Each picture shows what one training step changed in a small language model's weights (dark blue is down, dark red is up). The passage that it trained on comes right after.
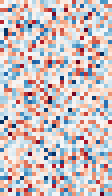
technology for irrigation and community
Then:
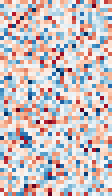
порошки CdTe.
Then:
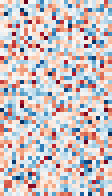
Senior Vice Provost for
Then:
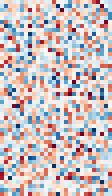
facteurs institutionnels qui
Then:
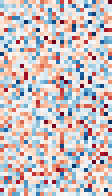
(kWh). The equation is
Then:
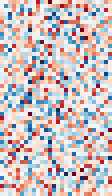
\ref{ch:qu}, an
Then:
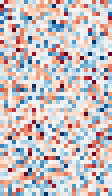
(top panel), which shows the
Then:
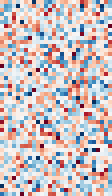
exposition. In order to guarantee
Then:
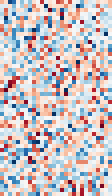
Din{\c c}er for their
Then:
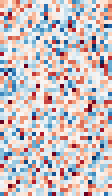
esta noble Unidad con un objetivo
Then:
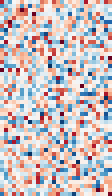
і 8 хлопців (віком
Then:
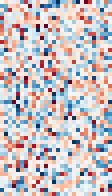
Zamonaviy islohotlar va
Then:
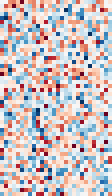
user feedback, and is more robust than
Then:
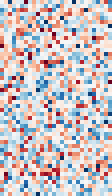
in a total of 87 issues.
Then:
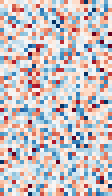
lithium niobate
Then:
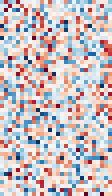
o'qish malakasiga ega
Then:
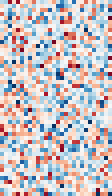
same directions in other coupled cavities.
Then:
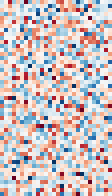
тухум босқичида
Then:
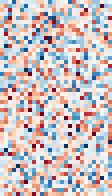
and confirmed at mass splittings
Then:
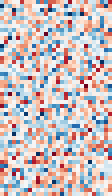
on se voit et des choix
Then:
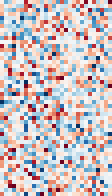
is usable, we substitute
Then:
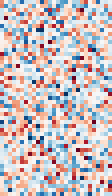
comparable to and smaller than thickness
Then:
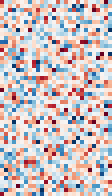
vakili, betakror
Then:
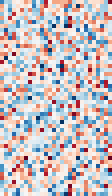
act that conveys an author's
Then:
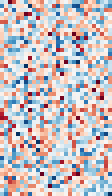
the canvas. First, we
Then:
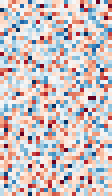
uniform in the volume probed by the
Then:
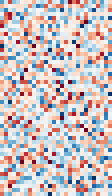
in Diachronic aspect)."
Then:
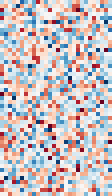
parent, child, science,
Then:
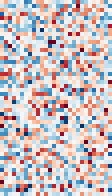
sentencia de cambio de
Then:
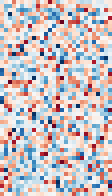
model called the \emph{\eM},
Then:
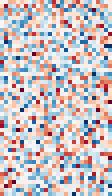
não acha incrível essa
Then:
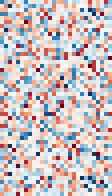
всего и почему.
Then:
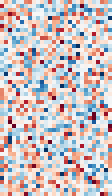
This results in two important limitations:
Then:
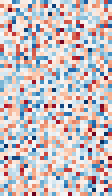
tokenlarni sotish orqali,
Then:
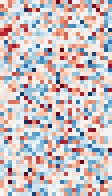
extending on either side of the
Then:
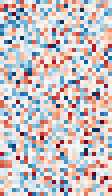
numbers shown are PSNR for
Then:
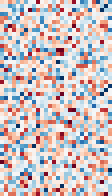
киритиш бўйича
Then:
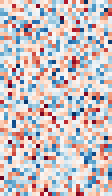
to a different audio channel upon
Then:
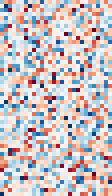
típicas e atípicas
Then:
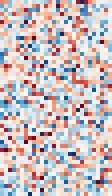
oshirishi va 500 mingdan
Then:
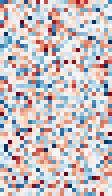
indirectas de su eficacia,
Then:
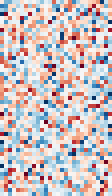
one chain, once to the other),
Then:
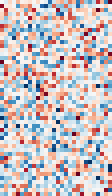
J. Imaging Sci.}
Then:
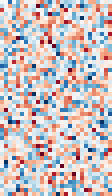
físicos quanto virtuais.
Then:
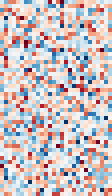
memahami bagaimana negara
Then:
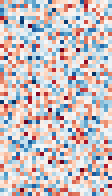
spectrum by using the forward-folding
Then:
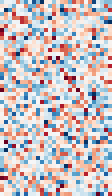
unity. We take into account the relatively
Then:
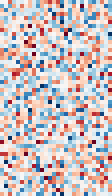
ozone concentrations and medical
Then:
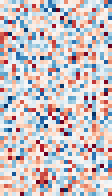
a demonstration notebook as
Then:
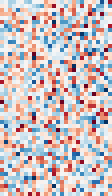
of the NP, as opposed to
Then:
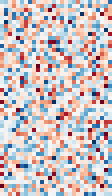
todos los trabajos analizados en el
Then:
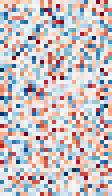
the middle and right panels the
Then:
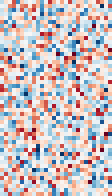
the TI, FCs created
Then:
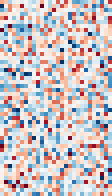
учетом рекуперативного
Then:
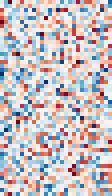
Valsalva modificada na
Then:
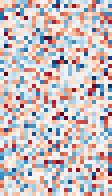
and c), and the goodness of fit
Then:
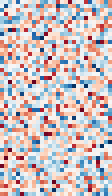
imkoniyatlarini amalga oshirishi mumkin.
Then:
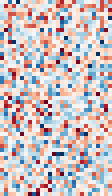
javobgarlikdan ozod
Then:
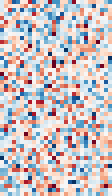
of a group of interconnected processes
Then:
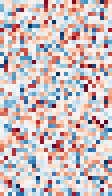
luminosity, on the other hand, varied
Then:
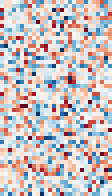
хасталикнинг авж
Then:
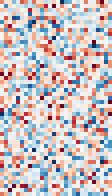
metal-free region, leaving much
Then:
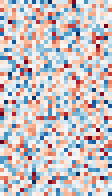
morală egală a
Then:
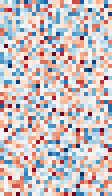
to and larger than the two-particle threshold
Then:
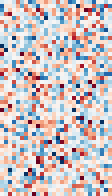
whereas the latter represents the entire information system of
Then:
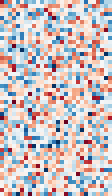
that is directed, weighted
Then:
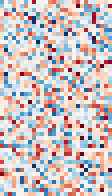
Zahroh et al.,
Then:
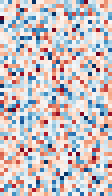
Observatory (NAO) at
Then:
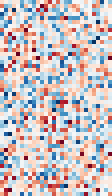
\label{eq: Nest} }
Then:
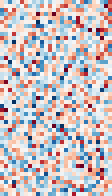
dell' Universit\'a di
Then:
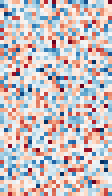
(f) two sets of results are
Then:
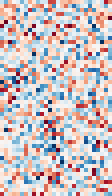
in the body of these birds and as
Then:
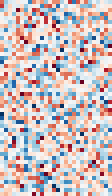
направлены не просто на
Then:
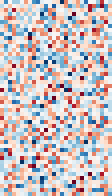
Philosophy (PhD)
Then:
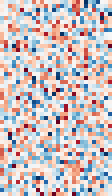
iqtisodiyot fanlari doktori, professor Xamrayeva
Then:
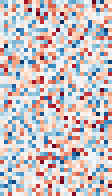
flavors of degenerate quarks in
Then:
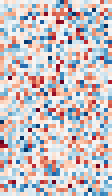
the Israel junction conditions
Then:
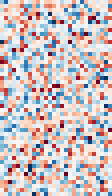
the approach is displayed in the
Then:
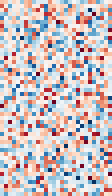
do Sul. Este método foi utilizado
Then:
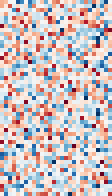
دار الدعوة،
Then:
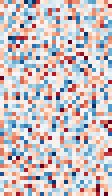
futuros módulos basados
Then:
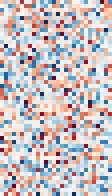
applied to hand-written
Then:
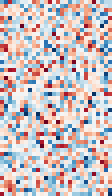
Immatrikulationsstatus und
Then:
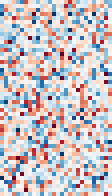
la población a trabajar para así
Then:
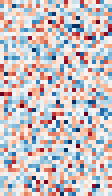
Specifically, DFT calculations have predicted
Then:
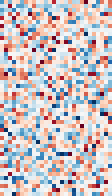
number of MAs that can be handled
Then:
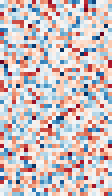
electores. De ahí su
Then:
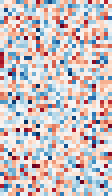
$\sharp$-field radiation which has
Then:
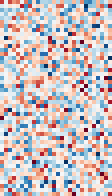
lancar, fasih,
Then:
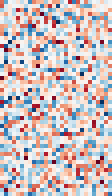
на веб-сайті
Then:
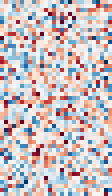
the sources and physical mechanisms responsible for the
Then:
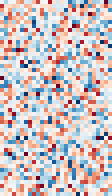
was lacking. In this paper we present
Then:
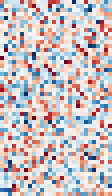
the fraction of clients that successfully
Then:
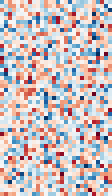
эшитади (ЖПК
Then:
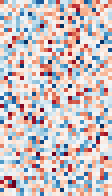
resistance decrease as the gate
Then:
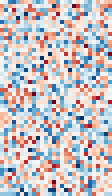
bias-dependent CNP at
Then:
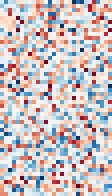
em alerta: desafios da
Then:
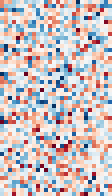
en el enfoque de competencias»,
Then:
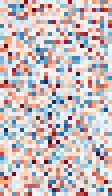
normativ miqdori
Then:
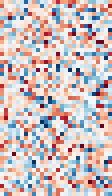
energy window, beyond which there is significant
